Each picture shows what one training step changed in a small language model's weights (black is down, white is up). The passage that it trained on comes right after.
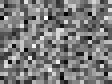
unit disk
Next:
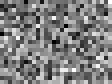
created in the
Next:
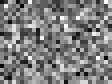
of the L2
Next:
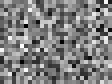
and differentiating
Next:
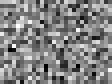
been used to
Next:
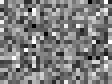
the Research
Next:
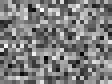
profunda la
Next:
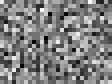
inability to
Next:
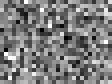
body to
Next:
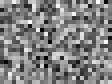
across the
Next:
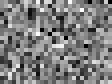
for some minor
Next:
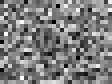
were taken as
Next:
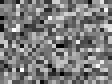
all aspects
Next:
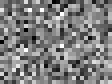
w pracy
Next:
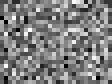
permite ver
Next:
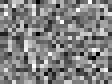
Tibet al
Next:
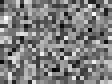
productivity of
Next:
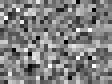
is explored
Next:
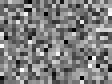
L.; et
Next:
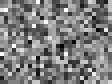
with additional
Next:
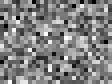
banda de
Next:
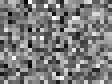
but also the
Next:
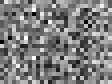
that men engage
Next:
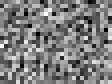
to similar
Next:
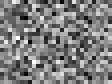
on the role
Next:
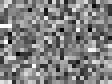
2 Biro
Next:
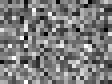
protection of
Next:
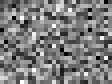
of Unit 2
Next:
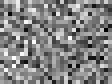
University of
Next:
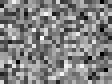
to boys
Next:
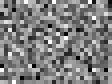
correta de
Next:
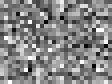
costs on
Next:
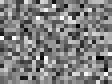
callus of
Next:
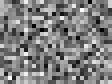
estilo de
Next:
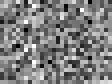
In the present study
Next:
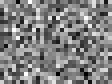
their further
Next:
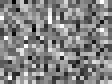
es que estos
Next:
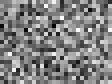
women by
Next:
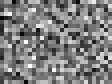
and standard
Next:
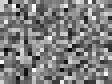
or entity
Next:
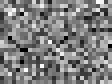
and augments
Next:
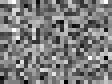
the work of
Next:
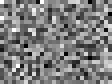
by the National
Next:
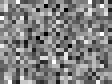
tak jak na
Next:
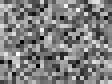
qualificada e
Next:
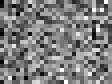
CDC in
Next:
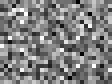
grounds that
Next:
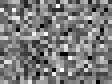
half of
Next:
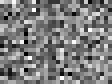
this study we
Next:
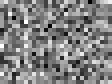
obras que
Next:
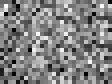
ou guide
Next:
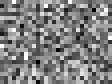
binds to
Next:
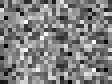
la posición
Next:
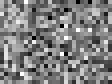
imale samo
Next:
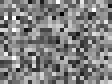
the default
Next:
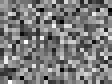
and which strategies
